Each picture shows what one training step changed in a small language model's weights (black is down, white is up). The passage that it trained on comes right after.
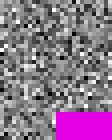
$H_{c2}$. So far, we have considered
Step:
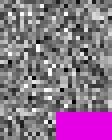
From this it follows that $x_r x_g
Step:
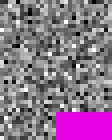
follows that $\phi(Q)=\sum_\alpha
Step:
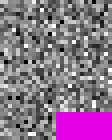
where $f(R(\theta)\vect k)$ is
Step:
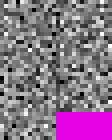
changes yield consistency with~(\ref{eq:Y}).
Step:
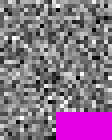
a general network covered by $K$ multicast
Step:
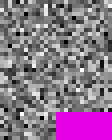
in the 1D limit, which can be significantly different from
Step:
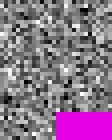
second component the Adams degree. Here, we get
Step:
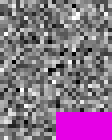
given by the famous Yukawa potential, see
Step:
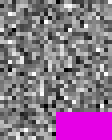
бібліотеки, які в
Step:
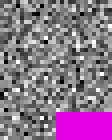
of this paper is the following necessary and sufficient condition for the
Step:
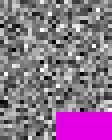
Considerações Finais Ao final da pesquisa foi
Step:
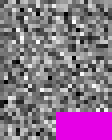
or larger groups, such that the total rotation moment be close
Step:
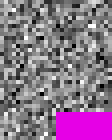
\acknowledgements The results presented were based on observations
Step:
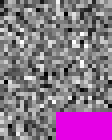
with serious complications, such as gestational
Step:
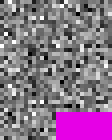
% от максимальной. Для
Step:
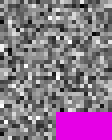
strides that exist only as PyTorch
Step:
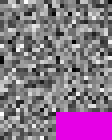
pedagógicas que se plantean,
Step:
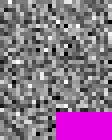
de Gestão e Tecnologia;
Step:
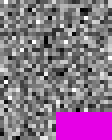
It can create scripts only for a typical
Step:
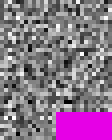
greedy dispatch, which requires no information
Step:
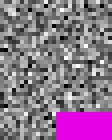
etiw, ózbetinshe
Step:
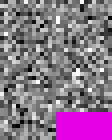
totally real, then $(V,\Phi)$ is
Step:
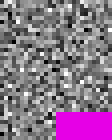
D., Ruiz-Sánchez,
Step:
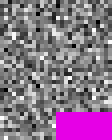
und hoffnungslos. (L.
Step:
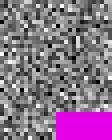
determine whether a given $G$-action is Hamiltonian or
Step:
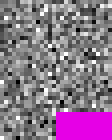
numerical studies and a form governed by the interpretation in terms
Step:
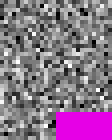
ResNet50 and initialized it with the
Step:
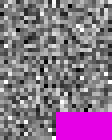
shape of the resulting size distribution rather than the total
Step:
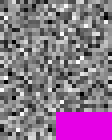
prevent us from taking next steps, i.e.,
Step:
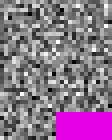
\label} \newcommand{\ee}{\end{equation}}
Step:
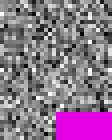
vermogensgevolgen de fusie
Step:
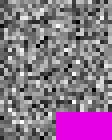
"satellite account" metodikasi asosida
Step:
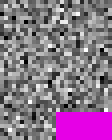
frame four-force, which describes the rate of
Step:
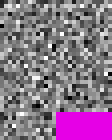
compared to the current uncertainty in $\lambda$ (see
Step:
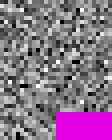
For equal masses, the Hamiltonian can be separated using
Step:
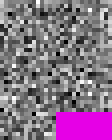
Preparat 4 marta sepilgandan
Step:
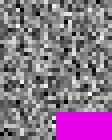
and $s$ all have a similar form, with
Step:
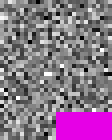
for cloud and dry-snow attenuation
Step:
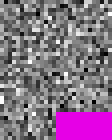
of $z$ that traces the star formation
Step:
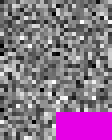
katta tosh bosadi va insonni
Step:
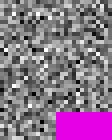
Just to remember, the singer was
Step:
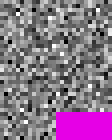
\psi_r (x) , \quad
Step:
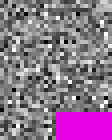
of the most probable band structure configuration at $\Gamma$
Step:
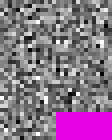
Ko'makchi fe'llar bilan
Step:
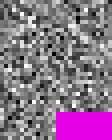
Q, and U parameters. We describe the instrument design
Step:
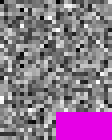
бошлаб, меҳнат
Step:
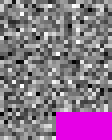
both agents can perceive the model changes and review
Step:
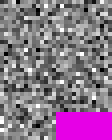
ideal $I$, then the equalities of Theorem
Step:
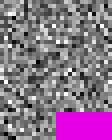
se enquadram inteiramente nessas
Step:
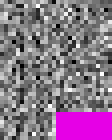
and \eqref{ji}, we deduce that
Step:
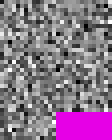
Gesellschaft)*. Mineola :
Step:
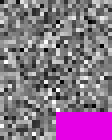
thus in practice causing the effective field theory to break
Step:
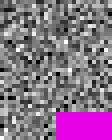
kritis, rasa ingin tahu,
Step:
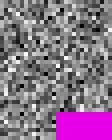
characteristic zero by the authors and Corti\~nas
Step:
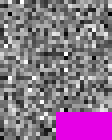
bertujuan agar peneliti dan
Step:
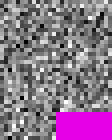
on the event $\{\tau=\sigma=\infty\}$.
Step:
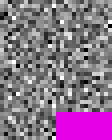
Geçerlik Oranı (KGO)
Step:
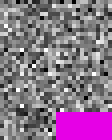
is constantly moving back and forth across the
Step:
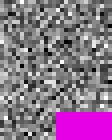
given identity. Joan Schwartz &
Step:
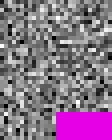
них – «юрьевская
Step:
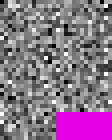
йилликка нисбатан
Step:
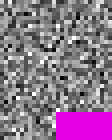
(C) Bilayer stacking disorder in
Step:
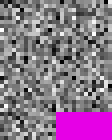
$\delta>0$. The following classical result then bounds
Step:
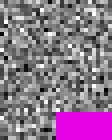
The \emph{maximum transitivity level}
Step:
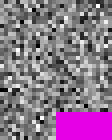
and below the Galactic plane. To estimate the magnitude
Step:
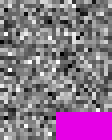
spectral index induced by spectral leakage tend to align the
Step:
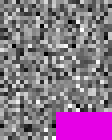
$k > d$. The set of all $d
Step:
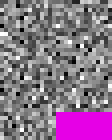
when the number of nodes and time steps increase.
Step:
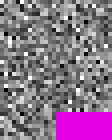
mixed state. To quantify the distance between the
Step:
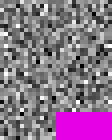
and the almost trapped ion is confined. Since
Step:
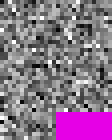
келади. Милодий V
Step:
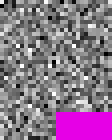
3. Экологические тропы могут
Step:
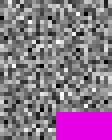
Sınıf Yönetimi ile
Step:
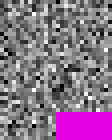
as the Student-t distribution, should be
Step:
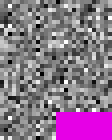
праць Кіровоградського
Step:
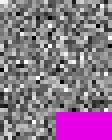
a simple solution for $T(R)$ everywhere in
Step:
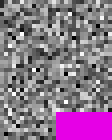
stated by Gromes \cite{LSG}
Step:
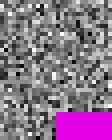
results (their Figure 6) that appear to show a
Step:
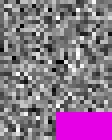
it is finite. $N'\cap M$ must be
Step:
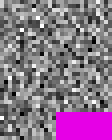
\caption{Cosmological parameters used for the calculation
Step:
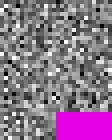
for all fixed $k\in\cn$,
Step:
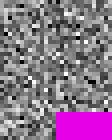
\right. \nonumber \\ && \left.
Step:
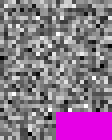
facility $m$ and a hospital
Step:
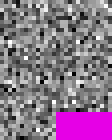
18TD0013), and the Youth Science
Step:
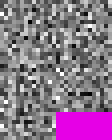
gaharu. Hal ini diduga
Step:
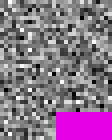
*If $Q \in B(K)$ is an
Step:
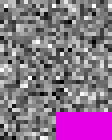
share the same differential Galois group. Given any
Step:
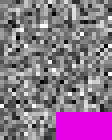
authors has explored the application of GFEM to different
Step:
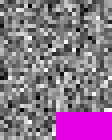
постоянной инвариант
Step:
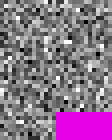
same $\hat{\Gamma}$-length. Therefore, the
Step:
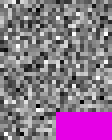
accommodate alternative boundary conditions by employing the corresponding
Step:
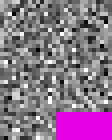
satisfies $\alpha -$ subsequential property.
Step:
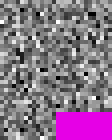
and that this approach is limited and cannot get close to the
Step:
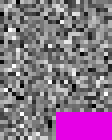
respectively, they are trivially two-level. Since
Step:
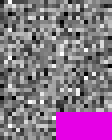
Декрет ВЦИК СНК
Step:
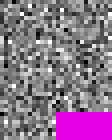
Medine-i Münevvere,
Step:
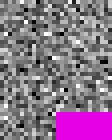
$T_n^*T_n$, correspondingly.
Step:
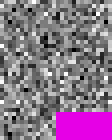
similar trick, but the windings were random
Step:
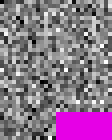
$t$ can take any odd value with
